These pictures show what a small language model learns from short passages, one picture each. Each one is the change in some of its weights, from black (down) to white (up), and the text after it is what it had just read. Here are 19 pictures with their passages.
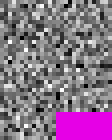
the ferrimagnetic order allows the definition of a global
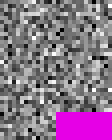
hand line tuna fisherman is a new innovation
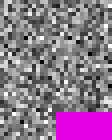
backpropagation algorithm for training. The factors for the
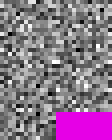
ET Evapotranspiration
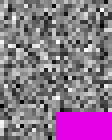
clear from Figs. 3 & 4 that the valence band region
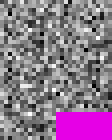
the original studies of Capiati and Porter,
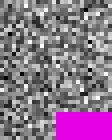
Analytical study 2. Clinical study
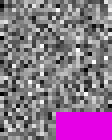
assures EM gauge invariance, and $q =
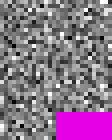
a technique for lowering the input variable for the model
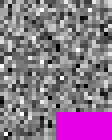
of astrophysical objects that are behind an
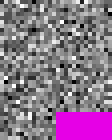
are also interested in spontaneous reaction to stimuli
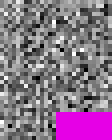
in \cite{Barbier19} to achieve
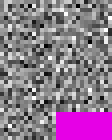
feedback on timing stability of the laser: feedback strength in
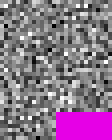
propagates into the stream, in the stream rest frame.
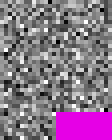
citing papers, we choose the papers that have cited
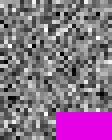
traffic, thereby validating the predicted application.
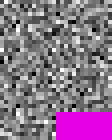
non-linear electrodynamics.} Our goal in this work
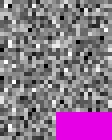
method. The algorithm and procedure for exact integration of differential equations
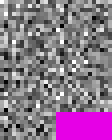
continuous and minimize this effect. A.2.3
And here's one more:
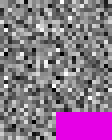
10µg/ml) were tested on three separate
